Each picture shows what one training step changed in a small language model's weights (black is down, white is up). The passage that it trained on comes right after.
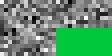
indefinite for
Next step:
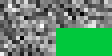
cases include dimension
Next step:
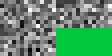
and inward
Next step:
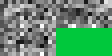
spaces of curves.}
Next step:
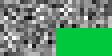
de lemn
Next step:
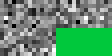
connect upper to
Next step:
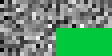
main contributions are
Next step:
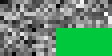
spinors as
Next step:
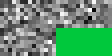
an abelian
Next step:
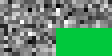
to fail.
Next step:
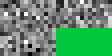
assume that the
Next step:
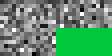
in wireless
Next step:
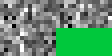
Co в стали
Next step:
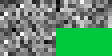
observe that by
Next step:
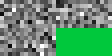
the long component
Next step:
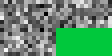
plays a critical
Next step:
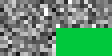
perder de
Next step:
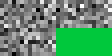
and photometry
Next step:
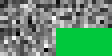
3 groups, we
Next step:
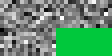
the existence theorems
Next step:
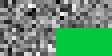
to reduce
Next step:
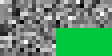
the tetrad
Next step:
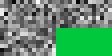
corresponding grossly
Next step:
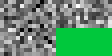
free generic
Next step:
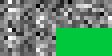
for a particular
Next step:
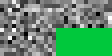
dos Anjos
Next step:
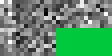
bounds required
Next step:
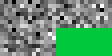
representation $\rho$
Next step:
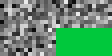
asymptotic expansions
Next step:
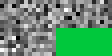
size, demonstrating
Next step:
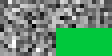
By construction,
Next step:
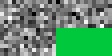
occurs exactly
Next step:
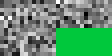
at the whole
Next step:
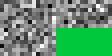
are $\propto
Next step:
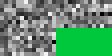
eigenvalues with finite
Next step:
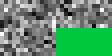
magnetic field. To
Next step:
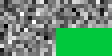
other hand:
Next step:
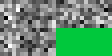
a natural flat connection
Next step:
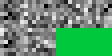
& proton &
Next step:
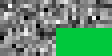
whether this
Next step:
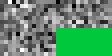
However, we will
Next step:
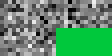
study also surfaced
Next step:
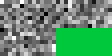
fixa estando
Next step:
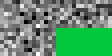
is possible, as
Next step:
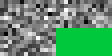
in particular of the
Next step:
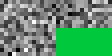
radial velocity
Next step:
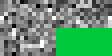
will cause
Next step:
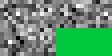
n \log
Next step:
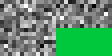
levels of
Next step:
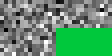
time $t$
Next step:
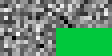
polarization process
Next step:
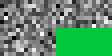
and research
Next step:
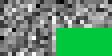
any $\nu $
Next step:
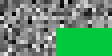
to one where
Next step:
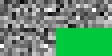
on top of the
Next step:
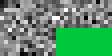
we compute the
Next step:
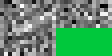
$\mathcal F$
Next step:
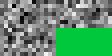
not equivalent to
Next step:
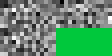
3, with
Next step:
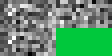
coefficients, or
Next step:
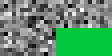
easy upper
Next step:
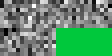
forces, it
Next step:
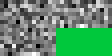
such period, and
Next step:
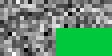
fields in our model
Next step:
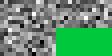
By abusing
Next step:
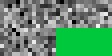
$R$ is
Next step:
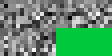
beyond the
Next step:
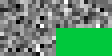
example) $$
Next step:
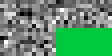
the degree is obtained
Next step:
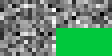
are represented by
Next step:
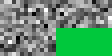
interactivo del
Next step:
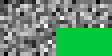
norms of
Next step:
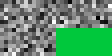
theoretical and numerical
